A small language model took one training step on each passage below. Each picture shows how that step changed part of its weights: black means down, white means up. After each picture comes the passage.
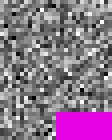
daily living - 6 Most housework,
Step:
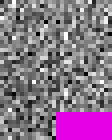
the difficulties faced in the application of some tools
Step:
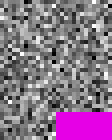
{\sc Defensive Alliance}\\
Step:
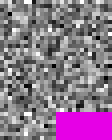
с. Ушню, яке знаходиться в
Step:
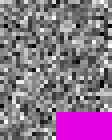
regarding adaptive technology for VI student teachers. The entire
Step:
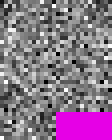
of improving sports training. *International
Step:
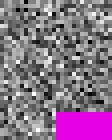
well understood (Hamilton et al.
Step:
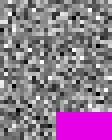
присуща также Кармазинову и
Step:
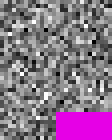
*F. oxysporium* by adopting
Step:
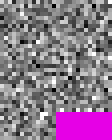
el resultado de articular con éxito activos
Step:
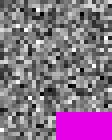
long period of time. IDDS is used to
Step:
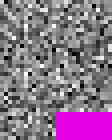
are grouped into (x) “independent variable”
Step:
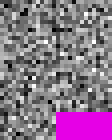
on Australia’s commitment to the
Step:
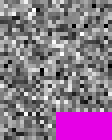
this substrate was not for optoelectronics,
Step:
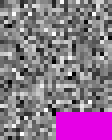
de licenciatura, de graduação plena e
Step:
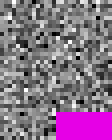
critic and Shakespearean scholar,
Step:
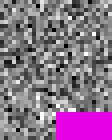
the context of modern linguistic and cultural practices. The
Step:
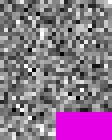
de subjetividade. Dessa forma, a
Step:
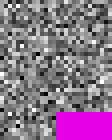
out that at the quantum level spontaneous breaking
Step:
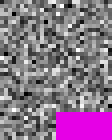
working, with no choc between the runs, and
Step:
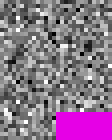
Qalqonsimon bez kichik
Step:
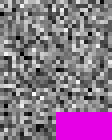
be seen, in both cases the majority of the data points
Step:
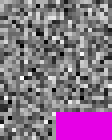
com o regulamento - os sistemas de avaliação
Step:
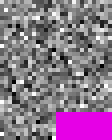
relation is replaced by $\mathbf{B} =
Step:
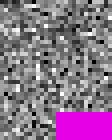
варианты. Ключевые
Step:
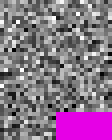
analyzes the essence of the electoral system
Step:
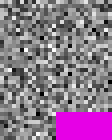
ЦДІАК України. – Ф.
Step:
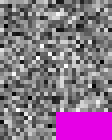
фінансова незалежність:
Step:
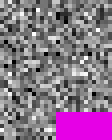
in Probability. Oxford Univ.
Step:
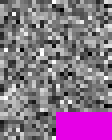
in marked graves or ossuaries
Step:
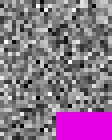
the children had refractive error myopia is more
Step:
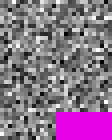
structure of some of the regulators examined. A standard
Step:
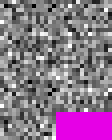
options adjusts to satisfy the constraint. As
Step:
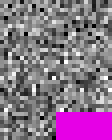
blue lines show the threshold values applied to the feature identification.
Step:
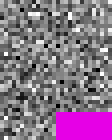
to radiation should be the norm and the delay of this
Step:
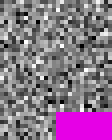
deb hisoblashgan. Binobarin,
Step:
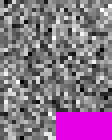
then sections \ref{pi 1 10} and
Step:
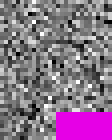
мавжуд музликлар,
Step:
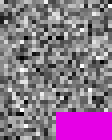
tantangan teknis. Sejalan dengan
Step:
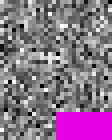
in the second case. Absolute agreement is not
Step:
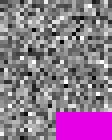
within the HEALPix map. Using the obtained
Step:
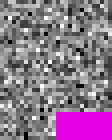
narsa aniqlanganki,
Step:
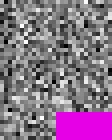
disseminate opinions within the law. The
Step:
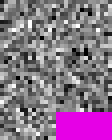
high precision quantum logic spectroscopy. Trapping
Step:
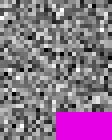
(BIC and $\ln \mathcal{Z}$) are
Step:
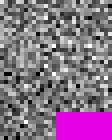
has been narrowed down to confine atoms strongly in
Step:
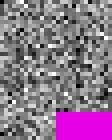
needed for the column. After consideration of all options
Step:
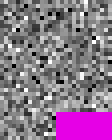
and I, respectively. Table \ref{gauss}
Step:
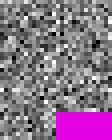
that the physics underlying the peaked behavior comes from the
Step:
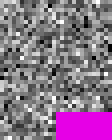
an end-to-end target response.
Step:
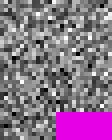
der Regel in ein STL-Format
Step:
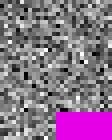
in the work of Eastern thinkers.
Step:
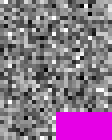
assembly history of each object. Public databases
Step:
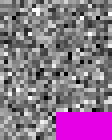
that the two types of Voronoi models show different distributions
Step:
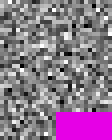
the obtained $l_{\rm cor}$ with
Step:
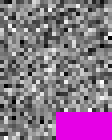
\text{ day}$ as estimated from the observations of the
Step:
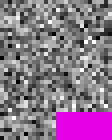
shakllantirish, yangi o'quv
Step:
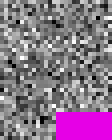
based on critical systems heuristics,'' 2007.
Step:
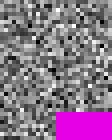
os artigos e publique o seu também
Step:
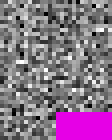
namoyon bo'ladigan so'z
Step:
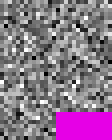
микропроцессорных и
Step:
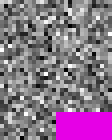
data set into a training set that includes 70%, and a
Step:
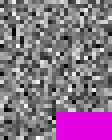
be involved in the development of sustainable productive and healthy
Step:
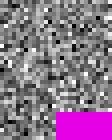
primarily to explore visualization options, its results,
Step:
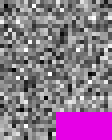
distribution. We begin with the elastic-uniform distribution
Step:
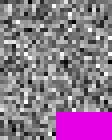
NLGCE-N is worse than
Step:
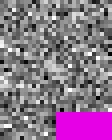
of hBN, may lead to the formation of
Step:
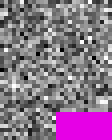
(удочерение) детей
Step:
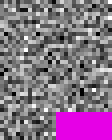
on the quark masses and mixing also appear in the
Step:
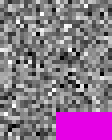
a nonempty set of contracts
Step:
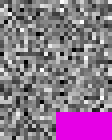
on VLC, which does not require cables.
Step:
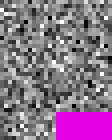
essenciais para garantir a qualidade e a
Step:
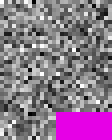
as we anticipated, such a direct comparison is not
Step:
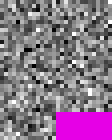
to Monte Carlo Simulations in Statistical Physics}
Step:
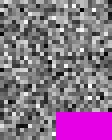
on Bulgaria, Finland, Greece,
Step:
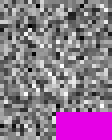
the contract. Thus, at this stage, a
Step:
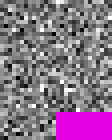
relations enabled teacher productivity in the
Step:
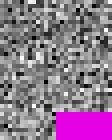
эҳтиёжи аллақачон
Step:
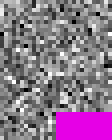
FPLI-Academia Luso
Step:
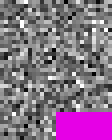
penjelasan guru,
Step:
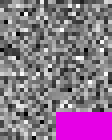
hộ kinh doanh
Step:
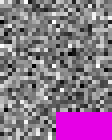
of the society; he had condemned them with
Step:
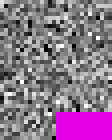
observations with Gemini/GNIRS by
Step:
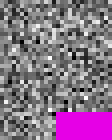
Osiyoda ko'p uchraydi va
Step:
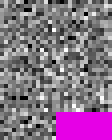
\kappa_m\sta$ (solid lines
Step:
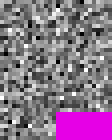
limpeza visual e sonora, o
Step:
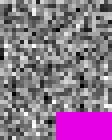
оптимальные решения проблемы,
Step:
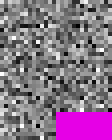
proposed system is effective in setting sound levels for mosques
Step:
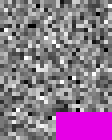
the Anderson model is defined by the Hamiltonian
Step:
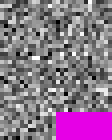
the context for these enterprises. But what is
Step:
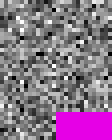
na maneira como foi pensada pelo
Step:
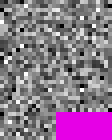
study. Keywords Thermal barrier coating
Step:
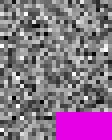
symmetries are broken such as to give real
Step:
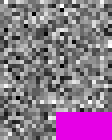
\end{split} \end{align} where
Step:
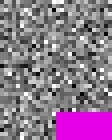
விட்ட ஊடக
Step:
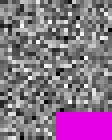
los CTE que permitan al colectivo
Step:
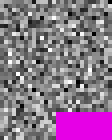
due to simplified money transfer and the reduction of
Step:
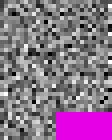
oscillating GMR signal. Selected experimental results
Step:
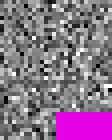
autocorrelation function $C(\theta,
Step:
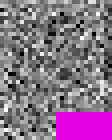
yaxshilashga yordam
